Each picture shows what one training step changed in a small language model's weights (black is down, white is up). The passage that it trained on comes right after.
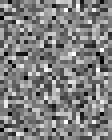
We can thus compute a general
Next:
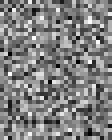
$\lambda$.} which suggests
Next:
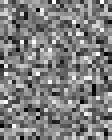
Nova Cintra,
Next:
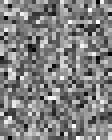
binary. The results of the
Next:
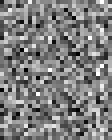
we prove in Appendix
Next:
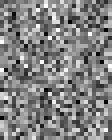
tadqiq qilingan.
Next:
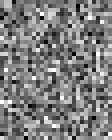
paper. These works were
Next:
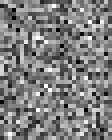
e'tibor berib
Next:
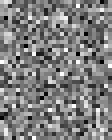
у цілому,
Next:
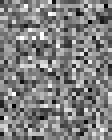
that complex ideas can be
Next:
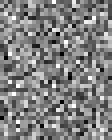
universal representation $E$.
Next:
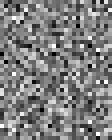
school of linguistic
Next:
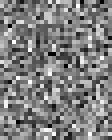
We therefore start from the
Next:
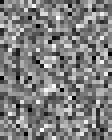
a representative of China's
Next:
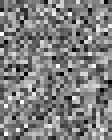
show the N against Ne trend
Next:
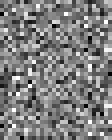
sobie prawo
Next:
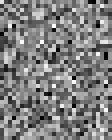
alongamento do lado
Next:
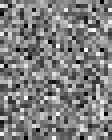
la Junta de
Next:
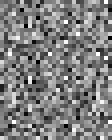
of these bump or
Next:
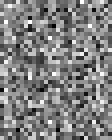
that is obtained from the
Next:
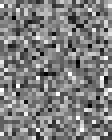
Toshkent shahri
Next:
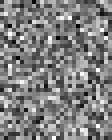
gap is not completely
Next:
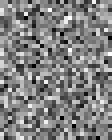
characterizes the twisting
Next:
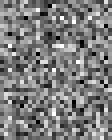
Keleş, R.
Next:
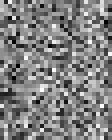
perilakunya dari
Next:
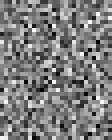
that this effect, although more
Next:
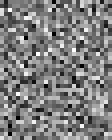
oggetto di
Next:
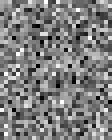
Une entreprise
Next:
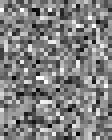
attention on the size of the
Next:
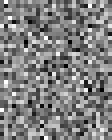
outcomes. The relative
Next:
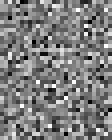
and inter-pulse
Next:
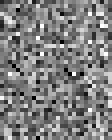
[2] An expanding
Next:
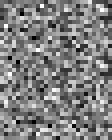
accordance with the
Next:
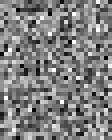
of scattering centers and the
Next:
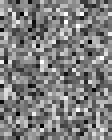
so one is observing the
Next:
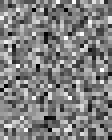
other approaches, as expected.
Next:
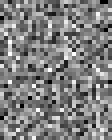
ao funcionamento e
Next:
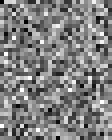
than a year, thus
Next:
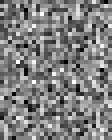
і сам теж може
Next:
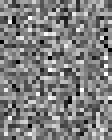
following sections, we first
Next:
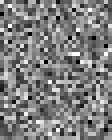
mu popularność
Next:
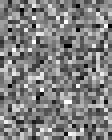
with the second order spin wave
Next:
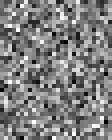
после того как
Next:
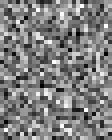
olib borilgan tadqiqotlar
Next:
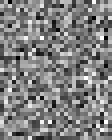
based on student characteristics
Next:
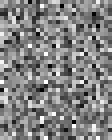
that the application's available energy
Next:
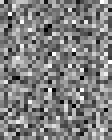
en pacientes niños
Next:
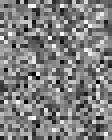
versatile everyday
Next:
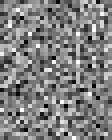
llamado chocolate
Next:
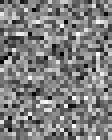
indicated with the horizontal dashed
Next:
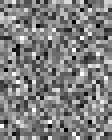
milliy asxana
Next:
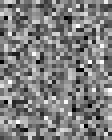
faoliyat, motivatsiya,
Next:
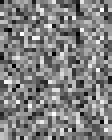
these semiclassical
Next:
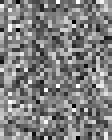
at various salt concentration
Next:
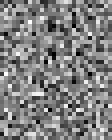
assignments using machine learning
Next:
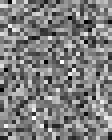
influenced by their large
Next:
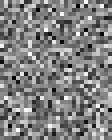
high-fidelity proper
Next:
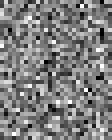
zero-point fluctuations. In
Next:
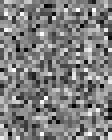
from Paper I. With
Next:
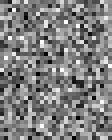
it has gained
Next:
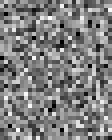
well as the maximal number
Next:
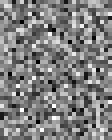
figures are treated by
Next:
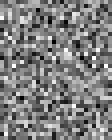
sample more quickly in
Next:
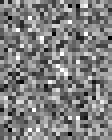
разработка в
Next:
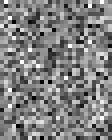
and participation. The model
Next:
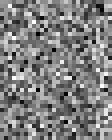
functions can be neglected
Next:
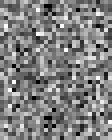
and S. P.
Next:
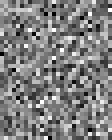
the future EDA
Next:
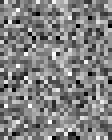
input and output, respectively.
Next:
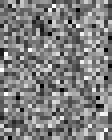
*la'l* esa
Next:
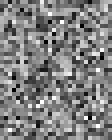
the GL action. We
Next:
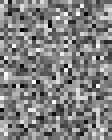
be calibrated with respect
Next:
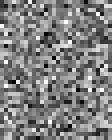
increases. Increase in
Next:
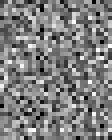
other hand when measurement is performed
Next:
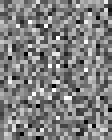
in different papers, but
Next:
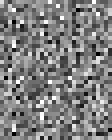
the other nodes which can
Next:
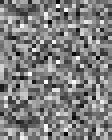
passivating the oven
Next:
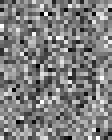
the burden on the
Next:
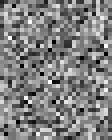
due to the difference in the
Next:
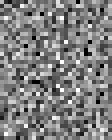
arise in another context when
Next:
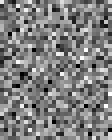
Amendola 173,
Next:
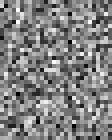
identify where the detector
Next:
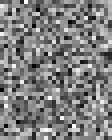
inserted by the
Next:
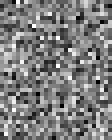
FIR photons through absorption.
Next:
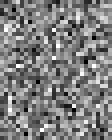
a Distância e
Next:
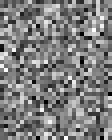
\\ \end{abstract}
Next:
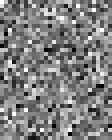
can assume all galaxies in the
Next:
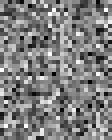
is shown at the bottom left
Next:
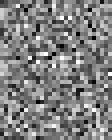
cancer statistics 2018:
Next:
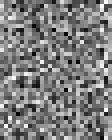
krijgt tot
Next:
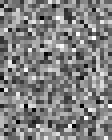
can see that decreasing the
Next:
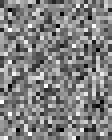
with a power-law
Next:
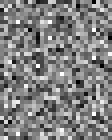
kinetic energy will also reduce the
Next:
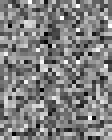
under standard conditions. The
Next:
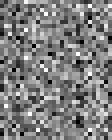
adalah mengabaikan
